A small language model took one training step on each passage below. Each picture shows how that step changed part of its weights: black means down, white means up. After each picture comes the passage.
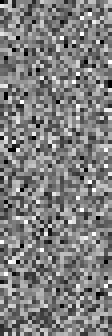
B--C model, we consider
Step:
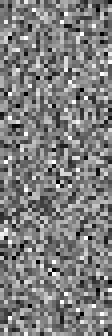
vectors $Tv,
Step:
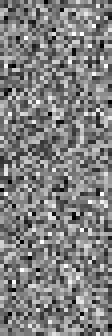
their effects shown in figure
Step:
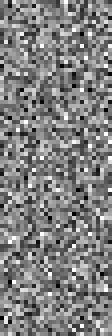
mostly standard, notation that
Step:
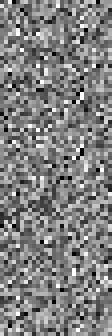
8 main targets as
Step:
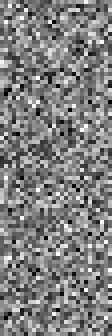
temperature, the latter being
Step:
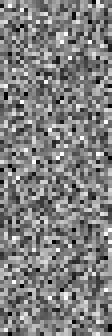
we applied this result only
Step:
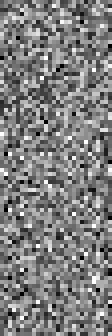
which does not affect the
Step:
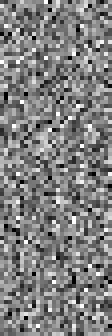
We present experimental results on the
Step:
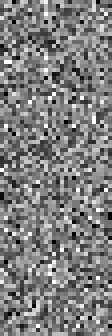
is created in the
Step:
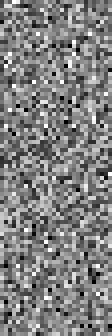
is similar to the value derived
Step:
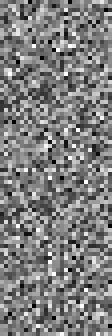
e.g., by the
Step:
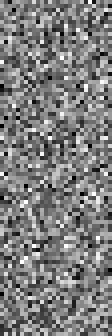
representing that raise of
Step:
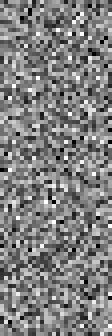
fact that all people,
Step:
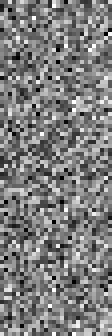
face centres of the
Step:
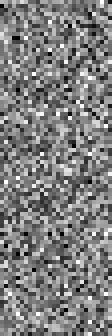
unique mild solution,
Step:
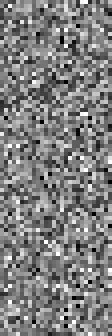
questions are the following:
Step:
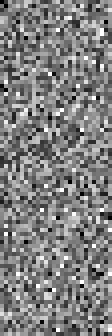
same terms, Muslim
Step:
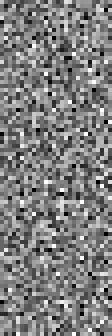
Data Products}
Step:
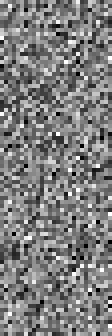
analysis using a popular
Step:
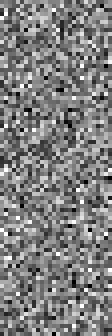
routes based on the present
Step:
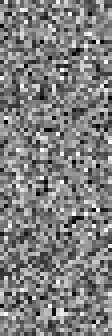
a NIRSpec
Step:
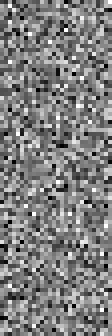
A serves as control and
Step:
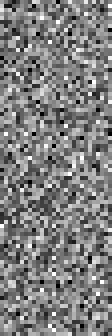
resume in section 3.
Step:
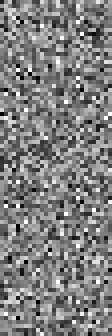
Based on CMB
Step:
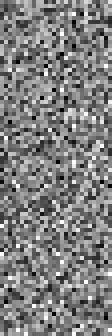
case illustrated in
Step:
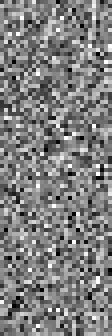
on its partner (see
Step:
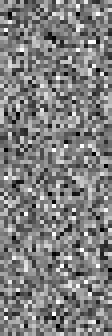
${\cal N}$ denote the
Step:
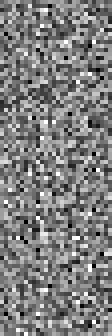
EGCG. The
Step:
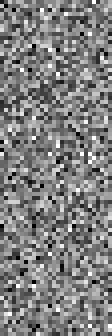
rule out the possibility
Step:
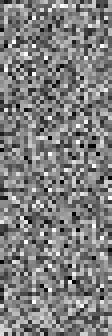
precisely how many
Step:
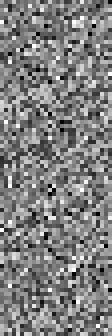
even predict probable
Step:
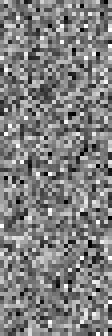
transport into a category of
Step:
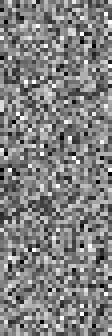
g$, which completes the
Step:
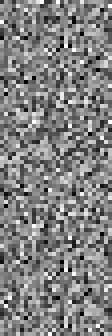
Hamiltonians for
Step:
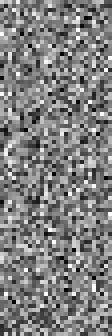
is a prime graph.
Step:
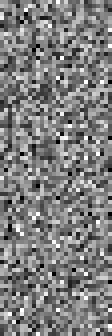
of the RIS was
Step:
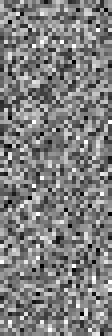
neural networks from simulation
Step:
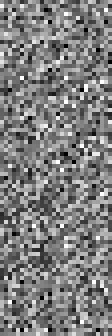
of accessing device
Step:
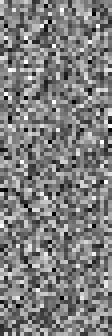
and hyperaemia in the
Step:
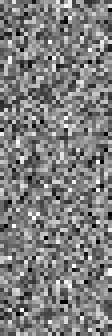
the mass bias due to
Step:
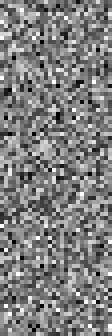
the assumptions in Theorem
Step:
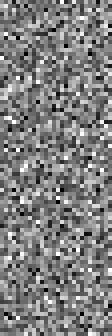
at the B site in two
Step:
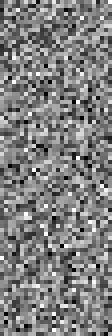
variance of $z$ has
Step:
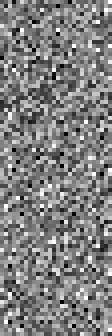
one point does not contain the other
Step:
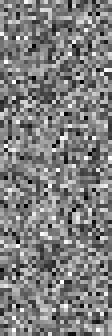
(5 mg) was
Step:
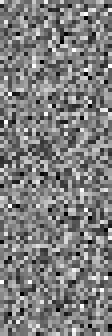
particular, the answer
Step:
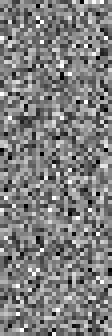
the magenta lines.
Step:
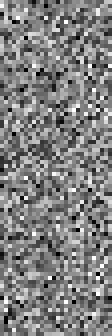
use tools makes
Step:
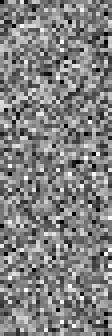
\}$. Note that it
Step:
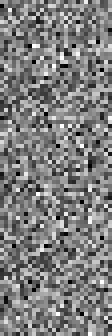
process. The virtual
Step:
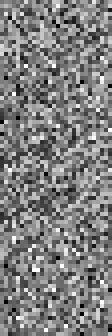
largest disc has been
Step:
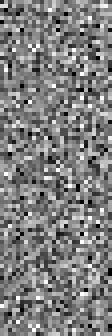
cases the group supports
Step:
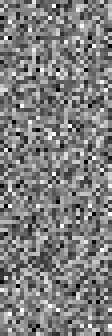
of the refrigeration
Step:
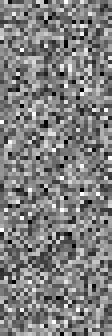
teams for timely
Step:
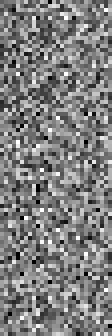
detailed discussion of this
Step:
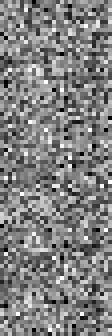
'conspire' to
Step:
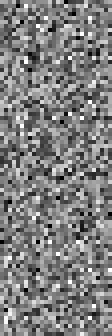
to produce the third
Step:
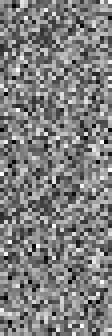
system. Hence, the
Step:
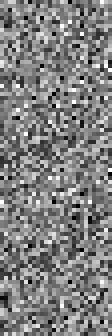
day. The experiments were
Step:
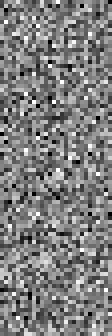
although the length
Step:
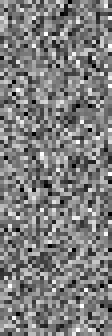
help solve the
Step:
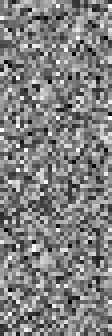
by introducing massive
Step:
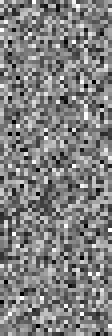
through an iterative process,
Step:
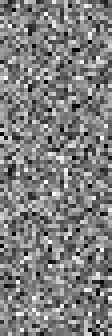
and older, physical
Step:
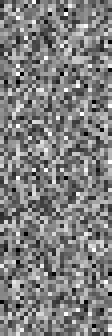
general relativity and focus
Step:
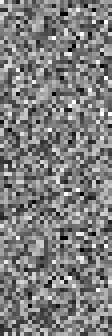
source (scheme or
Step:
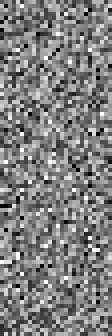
referring expressions.
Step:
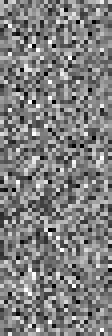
from false alarm
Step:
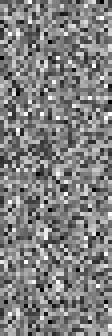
as there is a very less
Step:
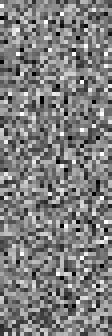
abdominal T2
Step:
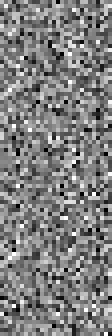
with $\Omega=0$.
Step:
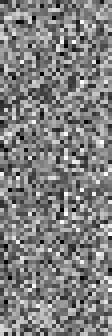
assessment and decision
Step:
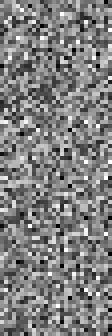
average, while each
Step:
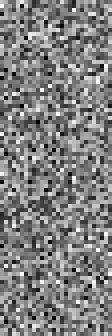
to our two proposed
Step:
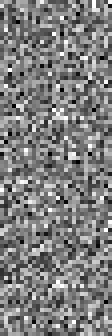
here are listed in
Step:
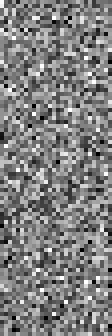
by 0.2 dex than
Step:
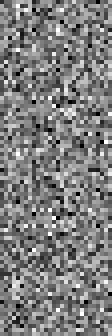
eigenvalues and
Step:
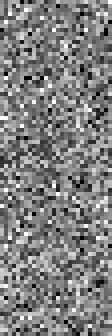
Interacting particle
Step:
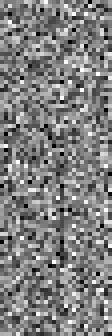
\end{equation} defines
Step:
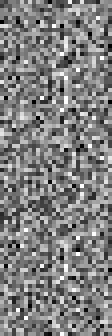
it would be ideal if all
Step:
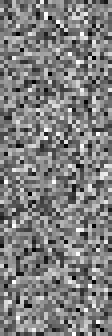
completely paralysed
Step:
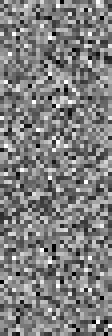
eccDNA will
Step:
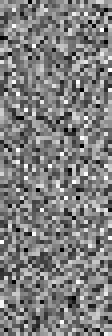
A. Baker's
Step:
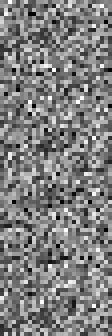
reduced basis approximation of
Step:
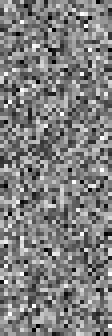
of independent diagrams.
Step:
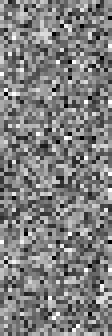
properties:\\ (1) For
